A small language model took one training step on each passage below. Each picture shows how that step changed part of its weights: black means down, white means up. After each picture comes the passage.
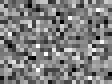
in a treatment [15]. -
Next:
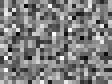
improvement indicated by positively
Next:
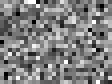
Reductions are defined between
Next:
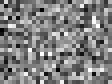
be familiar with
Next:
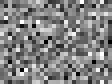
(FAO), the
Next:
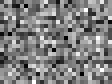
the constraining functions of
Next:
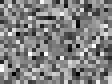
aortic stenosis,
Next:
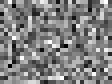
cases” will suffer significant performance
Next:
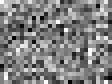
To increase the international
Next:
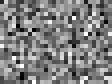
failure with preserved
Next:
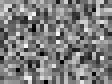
and cervical cancer is
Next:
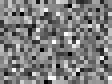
Hidden Layers:
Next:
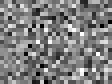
course of life by their
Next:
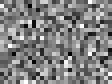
in this context will focus on analyzing
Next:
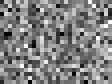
learning experiences which blur
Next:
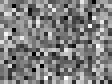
may be higher ligand concentration and
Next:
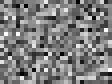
the upper part of the
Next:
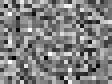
clear solution. The above solution was
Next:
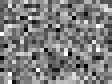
we invite the HNR community
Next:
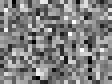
between work and life would seem
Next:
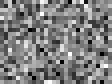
and humans. The
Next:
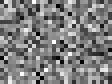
and taxes by the total
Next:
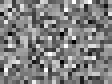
history. The reason is
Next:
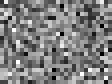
drawn from the literature
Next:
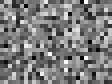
the ideal conformal
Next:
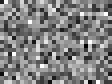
well as the mechanical properties to
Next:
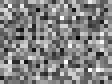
was to study the influence of the
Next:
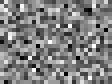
be noted, however, that
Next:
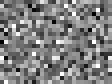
in another Knowledge
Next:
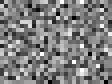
in order to improve the academic performance
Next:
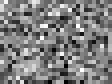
note that energy recuperation
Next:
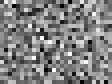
rates imply that first-line
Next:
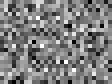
– Yes ↳
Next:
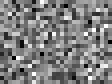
any area. The simulation
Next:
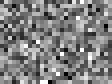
did not perform with as
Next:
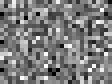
CONTEXT The
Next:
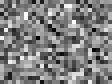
concrete research endeavors
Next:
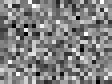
respect the conventions are
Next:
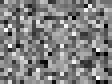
produce better performance compared to the
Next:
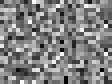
and Mohamed M.
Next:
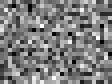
where : βr is a
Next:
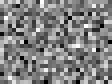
2024). To ensure peaceful
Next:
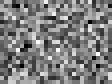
the engine and driver of
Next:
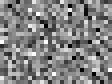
will turn back and will not
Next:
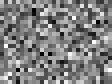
National Park” and “The
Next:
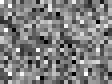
750 wordage is
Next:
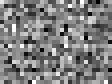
then is used for taking
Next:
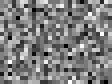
problem among pregnant women in
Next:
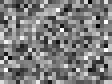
the arm positioned at a
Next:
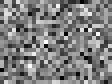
better dissolution and potential
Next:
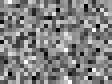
1) self-report
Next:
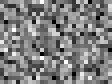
on the United States
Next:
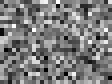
and Recommendation for
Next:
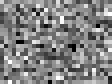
The Russians’ stance
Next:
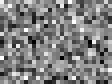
According to Duncan's
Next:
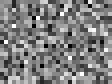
among cases suggests a possible contributory
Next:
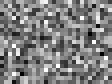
previous theoretical findings by some
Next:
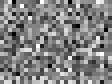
test, ANOVA, and
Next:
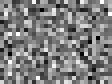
of copper was discovered
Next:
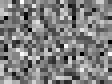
different commercial varieties of
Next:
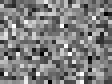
that aim to reduce errors
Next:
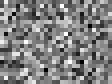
girl Polly, she
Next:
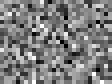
after editing.) -
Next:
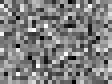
before it fails or
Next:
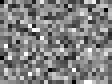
employment-related traits
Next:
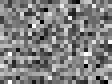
Test The research used the
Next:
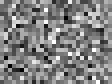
Critical Review Raj
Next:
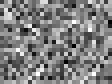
situations, it is
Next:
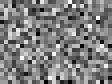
of the honey producers
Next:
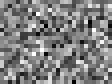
do good turns to other
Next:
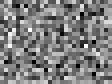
the literature was presented in Table
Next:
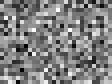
the recommended rice
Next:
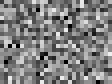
and uncontrolled transactions
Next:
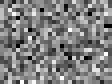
important role in motor control;
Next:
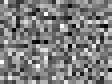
fixed actually, but
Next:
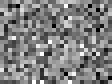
look like by expressing what
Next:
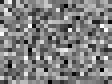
factors like strong family relationships,
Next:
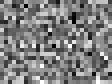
the fecundity increased at
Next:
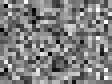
GEV distributions for
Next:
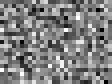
of Lambda
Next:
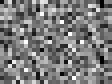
and infrastructural conditions
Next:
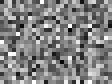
testing machines running
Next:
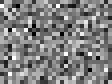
exist, enforcement is
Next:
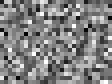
and the overall structure. Here
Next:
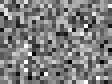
information about students' learning strategies in
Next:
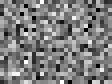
Vs Number of
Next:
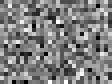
cooperation internationale en
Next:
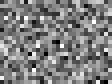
based to qualitative research and
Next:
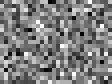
related to the Divine
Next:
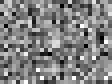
goals are more likely to be
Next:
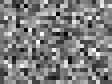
the boundary between each soil
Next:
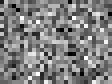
address these complex issues, 18
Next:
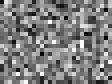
fostering global engagement
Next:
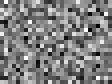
divided the learning process into two
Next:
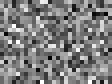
between the independent variables
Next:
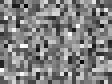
the cognitive
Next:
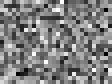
attention to what we want
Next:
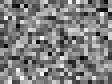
the monitoring program provided by the
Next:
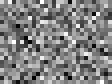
Special Substructures
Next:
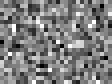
with a rechargeable
